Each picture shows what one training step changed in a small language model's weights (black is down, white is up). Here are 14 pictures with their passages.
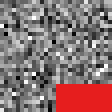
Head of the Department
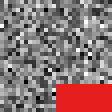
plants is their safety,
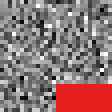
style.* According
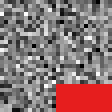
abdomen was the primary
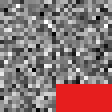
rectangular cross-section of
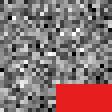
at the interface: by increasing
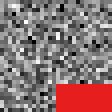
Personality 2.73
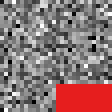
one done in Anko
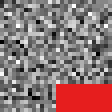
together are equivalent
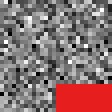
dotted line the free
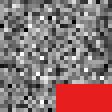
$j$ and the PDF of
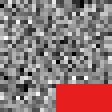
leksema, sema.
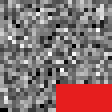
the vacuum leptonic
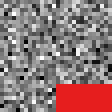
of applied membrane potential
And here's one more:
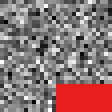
comes from personal, which
